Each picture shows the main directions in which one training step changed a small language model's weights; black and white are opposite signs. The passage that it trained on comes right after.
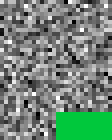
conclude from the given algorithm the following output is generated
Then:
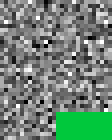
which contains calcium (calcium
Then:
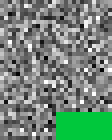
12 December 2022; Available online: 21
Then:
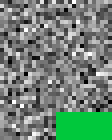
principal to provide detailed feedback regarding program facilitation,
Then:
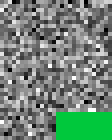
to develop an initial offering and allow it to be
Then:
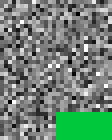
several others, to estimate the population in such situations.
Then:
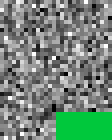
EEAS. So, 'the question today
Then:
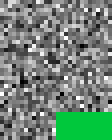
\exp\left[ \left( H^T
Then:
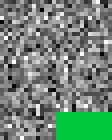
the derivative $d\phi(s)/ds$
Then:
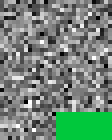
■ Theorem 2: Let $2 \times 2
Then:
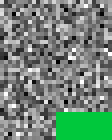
Hz are also reported in some instances. The
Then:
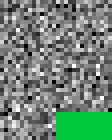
hundreds of times [32,
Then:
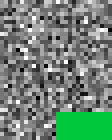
all the sculptures. At the end of
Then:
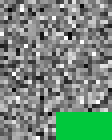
optimized architecture and focused on its usefulness in
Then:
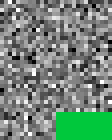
images created in computer environment to be placed and used in
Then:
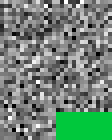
the n classes, respectively. In addition,
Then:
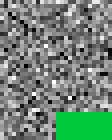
delay. The EPC is connected to the Internet through
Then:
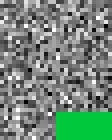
Data Centres Nodes/Centre CPU
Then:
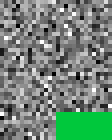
to group activities ($p < 0.05$),
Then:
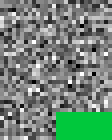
decorations, we require that $\psi \circ
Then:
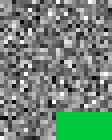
Meet and discuss with the Entrepreneurship
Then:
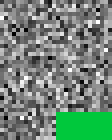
the first $n$ parameters $x_0,
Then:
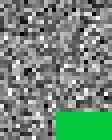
lack two key ingredients that, integrated within
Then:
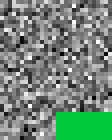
Read SNM/ (Write
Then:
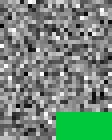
Cu_2O tends to present free holes
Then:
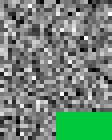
is diagonalizable, as is so for a positive
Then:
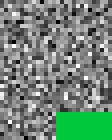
Terzian, 1983; Amaral
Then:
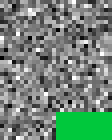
plant genetic resources, in particular the advantages of
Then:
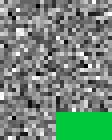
"Poèmes et textes dits par
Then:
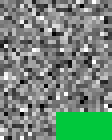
$t\geq0$, \begin{equation*}
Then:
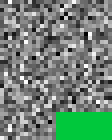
criteria. Generally, a classification technique is either
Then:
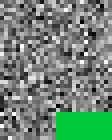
that symbolically: \begin{equation}
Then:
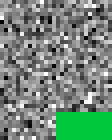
if $\omega$ is set to a larger number,
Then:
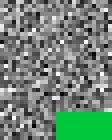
numbers in r with variables. 38.
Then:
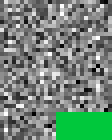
solution of \eqref{eq:main}, we have
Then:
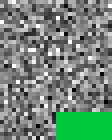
effective configuration of MSSs for SPEs with
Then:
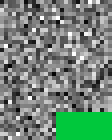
difficult to define a template that overlap with
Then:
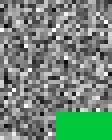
As compared to the standard Picard iteration that fully
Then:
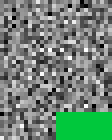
THE PICTURE was consolidated
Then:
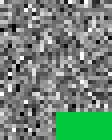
with fiber reinforcement was observed to be less
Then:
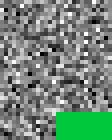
example is an instance of a more general result that states
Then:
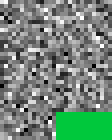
$1/\varepsilon=-\bar \varepsilon =
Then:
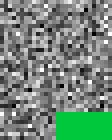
connectivity, threshold} \thanks{The research of
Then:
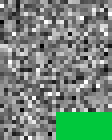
they save, but more so, to their
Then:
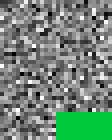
fact that $u_{|\ell}$ were bounded above
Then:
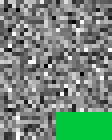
To start with, with the therapeutic
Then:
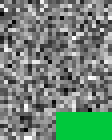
\cite{BZ}, Bertacchi
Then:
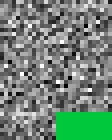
catabolism. From the second
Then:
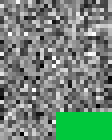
only if $R$ is even, since
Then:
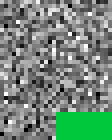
the crude oil and its surrounding rock
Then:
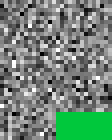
days and type II in 6th day of adult
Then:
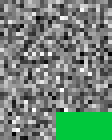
RDM infrastructure and support services. -
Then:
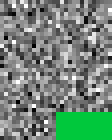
AP during fires. The paper notes that
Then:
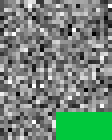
coefficients $\psi$ and $f$ are derived from
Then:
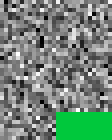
dependent response of skeletal muscle
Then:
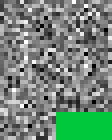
2. - Flatten - Dense :
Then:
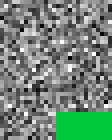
can be simplified considerably, but I do not
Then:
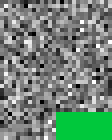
environmental reputation, and the cost of paying an
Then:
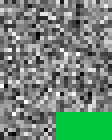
anesthesia, revealing multiple pockets
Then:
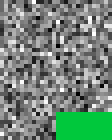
and HAMPs activate the so-called
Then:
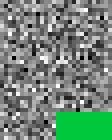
steps in the subsequent sections. 4.1.
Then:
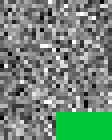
donors or donors' representatives participating
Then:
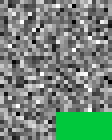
C++ is executed on a computer with a
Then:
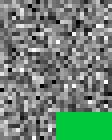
\newblock {\em Compositio Math.},
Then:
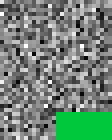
[20,21]. Reports have shown that
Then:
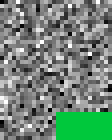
is equicoercive on $X$
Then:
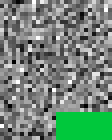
at all?) Wiener mentions that the
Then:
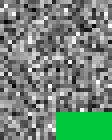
of anxiety and depression can be observed
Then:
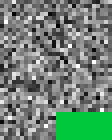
$\langle a+b \rangle$ \\ \hline
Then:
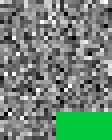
effective utilization of the internal memory bandwidth, by generating
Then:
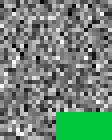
exercise is 3 times per week [10].
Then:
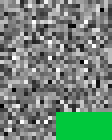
hence a morphism of $R$-modules. The
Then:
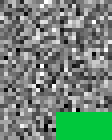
hospitality and tourism businesses worldwide covering
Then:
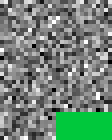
wreath product $G\rwr
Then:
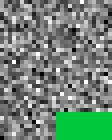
every collected transition but disagree under counterfactual
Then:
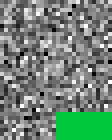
to establish clients, and It would depend upon our
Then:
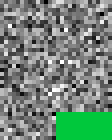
of affine transformations on the field with $N$
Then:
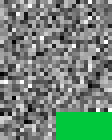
contour is thus defined by the following equation:
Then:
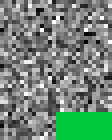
$k = 6$; - analysis of the
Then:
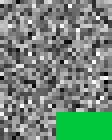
Epicurean efforts to eliminate death
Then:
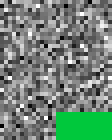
To prove the converse, consider $\phi$ of
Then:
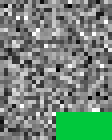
smooth nor convex domains) are considered. In respect of
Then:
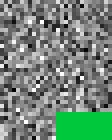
even the most updated NBER methodology is not
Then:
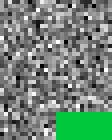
$\bar{S}$ be the complement of
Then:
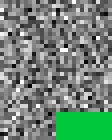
render, Implications for Reducing
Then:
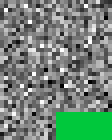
an overall mean score of 3.62% for
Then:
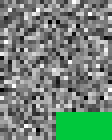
k points in the 2D reciprocal
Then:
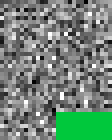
interactive systems” (Kuznetsov et
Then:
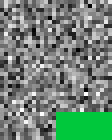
removed from the jar and blood samples collected through
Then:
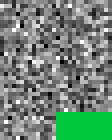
in search-engine results (Shen &
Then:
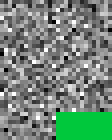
of $\cA$. Let $\beta_i$ denote
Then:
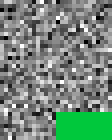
\] If there is no loop on $v$, its
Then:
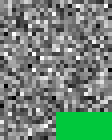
students late to their classes. The project proposes
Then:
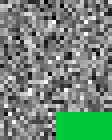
compared the width and height of the circular and two
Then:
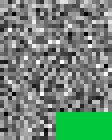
there exists a shelling of $\Sigma$, then there
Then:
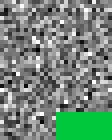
(YSZ) electrolyte, a
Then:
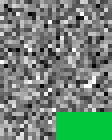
HFABP which may be due to their
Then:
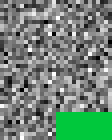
$C'$ have the same type, so
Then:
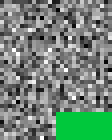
research (cutting across fields, and engaging
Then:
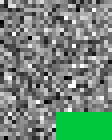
in Niger Delta and the country at large.
